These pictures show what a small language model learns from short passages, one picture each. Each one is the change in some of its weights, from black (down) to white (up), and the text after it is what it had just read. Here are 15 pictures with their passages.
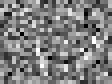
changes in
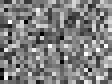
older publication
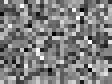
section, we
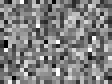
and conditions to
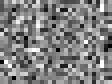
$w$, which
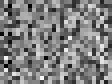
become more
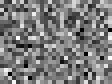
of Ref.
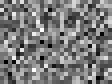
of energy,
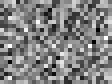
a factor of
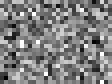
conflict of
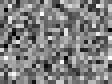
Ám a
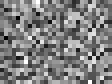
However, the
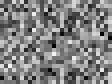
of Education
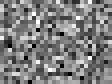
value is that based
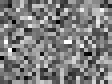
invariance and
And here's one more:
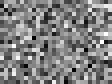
the significance of
